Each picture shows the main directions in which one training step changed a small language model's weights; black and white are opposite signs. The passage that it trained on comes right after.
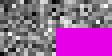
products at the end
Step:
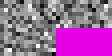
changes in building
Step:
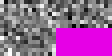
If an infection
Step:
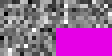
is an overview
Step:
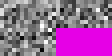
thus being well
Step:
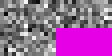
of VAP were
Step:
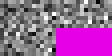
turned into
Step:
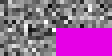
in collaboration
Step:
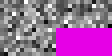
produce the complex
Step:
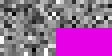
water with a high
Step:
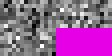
reduces teacher
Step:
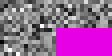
desire to
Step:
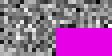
to attend
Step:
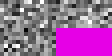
pour inclure
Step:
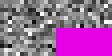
limitaciones a las
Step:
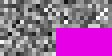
the buildings are
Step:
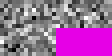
leurs processus
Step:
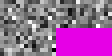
every minor
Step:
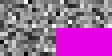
de homens
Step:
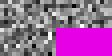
a été
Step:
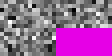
” qual é
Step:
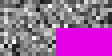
so) to more
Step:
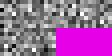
travail et
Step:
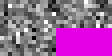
and norms,
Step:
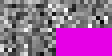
CSI and
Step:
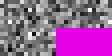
from each element
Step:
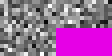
in staff
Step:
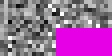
and medicinal
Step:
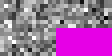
va bitta
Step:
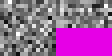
Amy and her
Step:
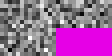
some of them,
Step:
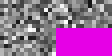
the user's
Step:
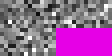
model in that it
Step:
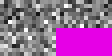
logo was
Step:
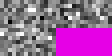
main topic
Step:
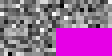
to an active
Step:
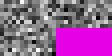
when residual
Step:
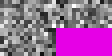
as agent for
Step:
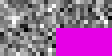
common characteristic or
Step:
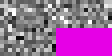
mapped in
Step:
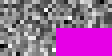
the present paper certain
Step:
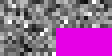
of different scientific
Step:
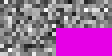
the [EO
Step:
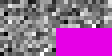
is achieved.
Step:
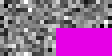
- La construction
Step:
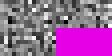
Biology in
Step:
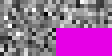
labor costs and
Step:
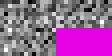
is the work of
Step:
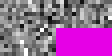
Yale University
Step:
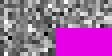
HCl) at
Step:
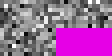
à sociedade
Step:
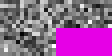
some guidance
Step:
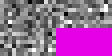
Dimension is
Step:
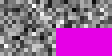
always be
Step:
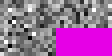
para transformar
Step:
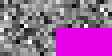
a personalização
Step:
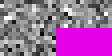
personas se
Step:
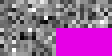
their capabilities
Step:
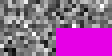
of Information in
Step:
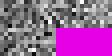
food which we
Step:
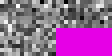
contain hidden
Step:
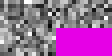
This finding
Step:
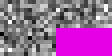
are merged
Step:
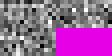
They are increasingly
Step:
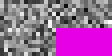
The risk of
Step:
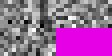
involving technologies
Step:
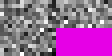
for educational
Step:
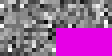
For others
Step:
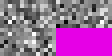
are still relevant.
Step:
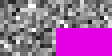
beef to
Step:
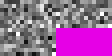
many buildings require
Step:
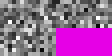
support, changing
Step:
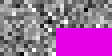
las estrategias
